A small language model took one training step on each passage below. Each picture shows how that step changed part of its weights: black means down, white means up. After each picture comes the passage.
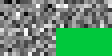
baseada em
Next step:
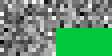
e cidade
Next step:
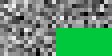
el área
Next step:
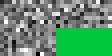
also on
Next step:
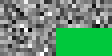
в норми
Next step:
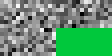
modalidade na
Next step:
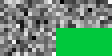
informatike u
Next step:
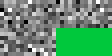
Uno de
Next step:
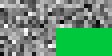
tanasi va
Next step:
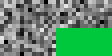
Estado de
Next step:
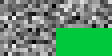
el Marco
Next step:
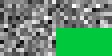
religius dalam
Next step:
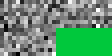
is transforming
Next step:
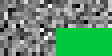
comunidad de
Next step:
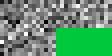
alimentare una
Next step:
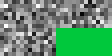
restored the
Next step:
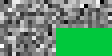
a los 5
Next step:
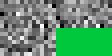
standard in
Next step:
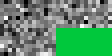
foi dividida
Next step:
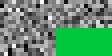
o modelo com
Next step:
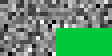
Le lieu
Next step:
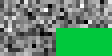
ini lebih
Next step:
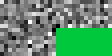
niet, dan
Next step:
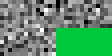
alto valor
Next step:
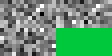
debate foi
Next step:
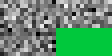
pay more
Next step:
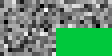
aan de
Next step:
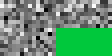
la valoración
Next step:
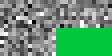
was not
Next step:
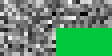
materia de
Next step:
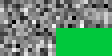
что еще на
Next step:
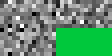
entre percepciones
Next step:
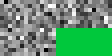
to its
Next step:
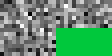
preserva este
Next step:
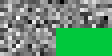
der Halter
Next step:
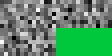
esta etapa
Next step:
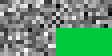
la materia
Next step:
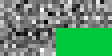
como Piscator
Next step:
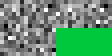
leer en la
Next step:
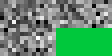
ишлар ва
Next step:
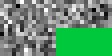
dan aparat
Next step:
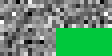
geração dos
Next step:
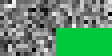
realizadas nas
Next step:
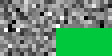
от този
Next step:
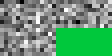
regimul de
